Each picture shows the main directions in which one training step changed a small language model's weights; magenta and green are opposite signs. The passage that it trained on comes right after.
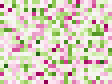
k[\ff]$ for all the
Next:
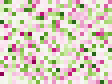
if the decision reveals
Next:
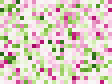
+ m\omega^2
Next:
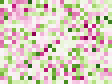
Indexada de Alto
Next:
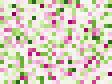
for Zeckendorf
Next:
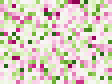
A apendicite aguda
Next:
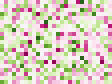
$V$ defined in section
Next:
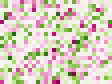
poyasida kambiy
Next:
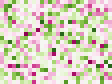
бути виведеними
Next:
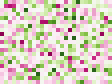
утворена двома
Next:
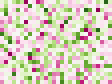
\rightarrow (r_0,
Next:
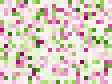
Proposition \ref{prop5}
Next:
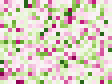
on $\lbrace x_j
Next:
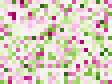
differential operators. Let $s
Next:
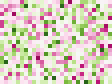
we may assume that $\partial
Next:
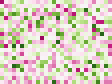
Ferdinando uchun ishga
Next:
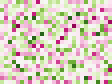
a positive measure. Choose
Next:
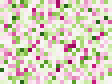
4. Гоммер.
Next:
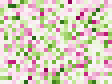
5. Барина
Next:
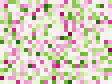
adres op het werk
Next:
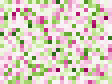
Biroq, biz
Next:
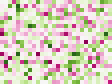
converges to a nonnegative real number
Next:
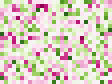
dá o nome de
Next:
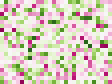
ko'rsatish tarmoqlari
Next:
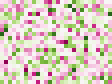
such that $\delta(H)
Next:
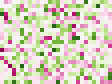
e a história do
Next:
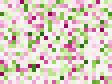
denote by $\mu_E$
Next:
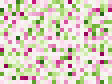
x}$$ Obtaining the
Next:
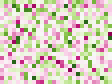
increasing as fast as the
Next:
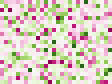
de la economía mundial
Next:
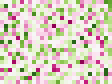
conditions. Li et al.
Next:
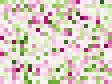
bilim va malakalarni
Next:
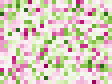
الكتاب ،
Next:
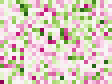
extracting polysaccharides
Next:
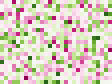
the three-dimensional topological quantum
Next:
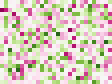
: 1. Article de
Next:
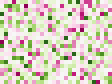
Now assume the claim holds for all
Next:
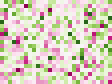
if $q \neq p$
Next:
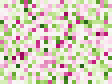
determined as the super non negative square
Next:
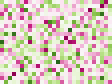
être définies
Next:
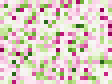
$V$ is alway
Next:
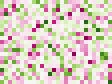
Sexualität in der
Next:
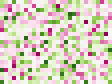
boshqarish muhim ahamiyatga
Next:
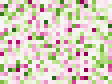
$S$ be a commutative
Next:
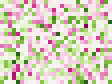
imlosi va adabiy
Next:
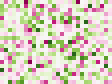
the right-hand side over all
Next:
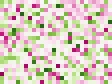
kitob orqali nimalar
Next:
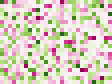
oid katta ishlar
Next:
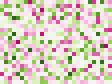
досі немає.
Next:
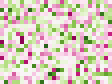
de 2023. Disponível em:
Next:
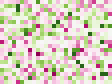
one has $$ j(E)=
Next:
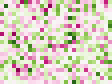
$n$ strings to a
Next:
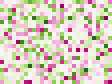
bir dona tegi uchun
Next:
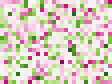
\mathbb{R}_+$ and
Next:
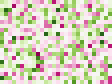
& \begin{pmatrix}
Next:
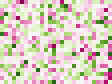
мулки бўлган.
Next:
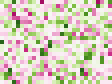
ordinates of non-trivial
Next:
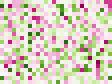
z\leq b\}, \qquad
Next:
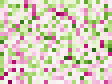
to a scalar factor has only one
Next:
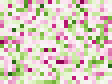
les deux limites projectives
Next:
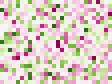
por la posible exposición
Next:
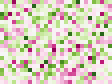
discover generalized Larcombe
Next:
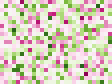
an isomorphism which is implemented by
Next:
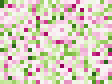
period a multiple of $k$,
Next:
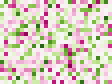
is self-conjugate,
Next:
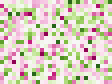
Departamento de Serviço
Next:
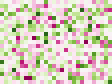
reformulate our main theorem in
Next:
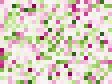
expressions \begin{eqnarray*}
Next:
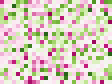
Indonesia. Hukum
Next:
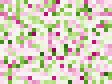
informações, bem como
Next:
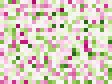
of smooth complete intersections in weighted
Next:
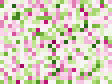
Montesinos a
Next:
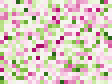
peran dalam pencapaian
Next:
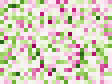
Но следует
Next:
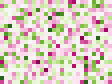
in space later. In fact,
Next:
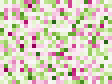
change the discriminatory situation that
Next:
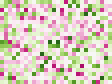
binnen een jaar
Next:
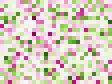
a uniform bound for the population
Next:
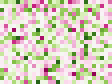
\item In what follows, when
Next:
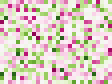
reflexive closure of the relation
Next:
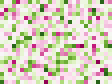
Takanari Saotome}\\
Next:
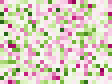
fact since we could not find a
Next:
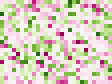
Our first result which is a direct
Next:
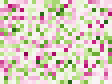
в бедренную
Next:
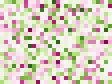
energy consumption, and the
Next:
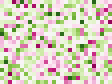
may assume by the above argument that
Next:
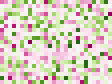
poder, ni virtud.
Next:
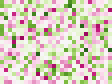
Driver of Local
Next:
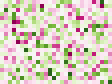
charging constraints from the
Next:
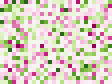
**Investigación y
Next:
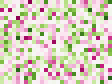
de la nation. 1.
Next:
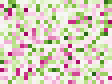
with parts congruent to
